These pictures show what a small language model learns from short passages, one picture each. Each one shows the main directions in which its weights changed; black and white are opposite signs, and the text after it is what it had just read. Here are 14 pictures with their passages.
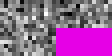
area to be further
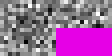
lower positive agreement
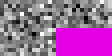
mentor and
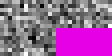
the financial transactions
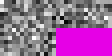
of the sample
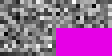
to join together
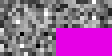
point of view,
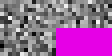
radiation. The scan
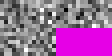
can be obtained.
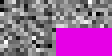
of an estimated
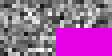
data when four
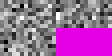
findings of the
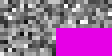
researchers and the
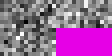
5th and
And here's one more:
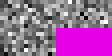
features that are set
